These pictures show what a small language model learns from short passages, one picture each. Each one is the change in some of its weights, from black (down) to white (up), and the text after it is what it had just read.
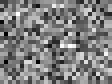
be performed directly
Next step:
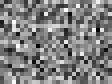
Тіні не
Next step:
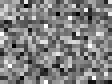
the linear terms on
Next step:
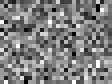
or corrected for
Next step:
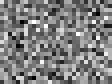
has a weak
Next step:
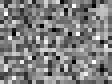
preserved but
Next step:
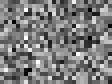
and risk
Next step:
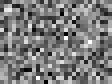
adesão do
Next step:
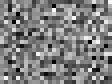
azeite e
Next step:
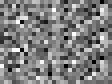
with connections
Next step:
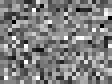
hukum yang
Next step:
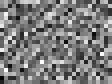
evaluar la
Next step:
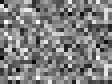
"The dynamic
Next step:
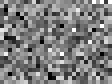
deve ser
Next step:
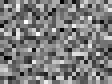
some applications the
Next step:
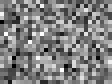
\right) }
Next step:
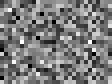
reverse transition
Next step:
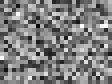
of DM and
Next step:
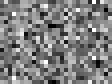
teacher of
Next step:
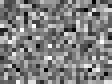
a persistência
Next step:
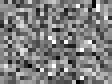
and research institutions
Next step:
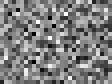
start with the
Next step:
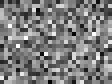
qilish hamda
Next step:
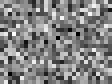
is populated
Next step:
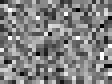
pois o
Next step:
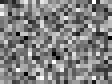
filling around
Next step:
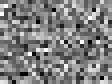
A soft component
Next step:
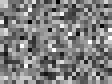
e às
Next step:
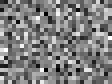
firme de
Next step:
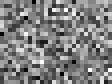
of $\hat
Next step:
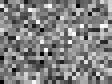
4D electron
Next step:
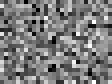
the literature that
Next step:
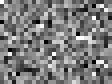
elevação de
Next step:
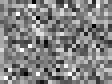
data where no
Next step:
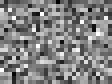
above in context to
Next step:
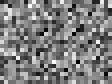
shu asosda
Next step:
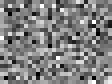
relation with the
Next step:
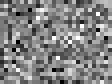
e Benite
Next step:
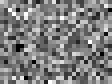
que a prática
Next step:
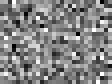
core remains
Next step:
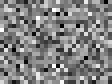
However, when matrix
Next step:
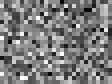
conclude with
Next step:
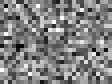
are more prone
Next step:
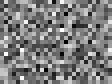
implement and it
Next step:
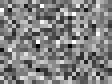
results} shows the
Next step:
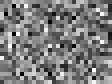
-- Next
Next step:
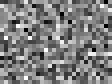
the propagation of
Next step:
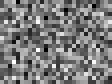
total number of background
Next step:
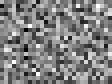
of reionization
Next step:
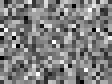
o acervo
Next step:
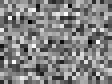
changes from
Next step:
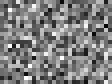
тола ва
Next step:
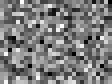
prove that
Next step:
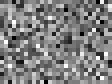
β j
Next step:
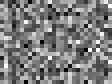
set, add it
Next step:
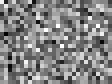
can be experimentally
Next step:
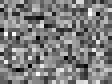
have chosen
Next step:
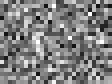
da norma
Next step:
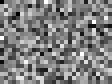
of the service
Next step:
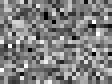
when the information from
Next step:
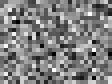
and integrity of
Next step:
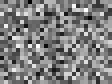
number for the
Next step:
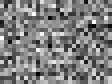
with the available
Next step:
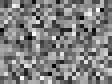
would produce a
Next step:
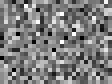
se há
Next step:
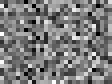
control literature,
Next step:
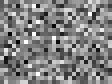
origin of this
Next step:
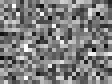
the Lie
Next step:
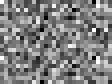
model provides
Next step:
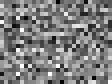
that is short compared
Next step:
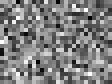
large number of
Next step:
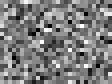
criar essa
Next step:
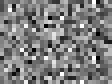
capacities served
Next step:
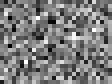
la leche de
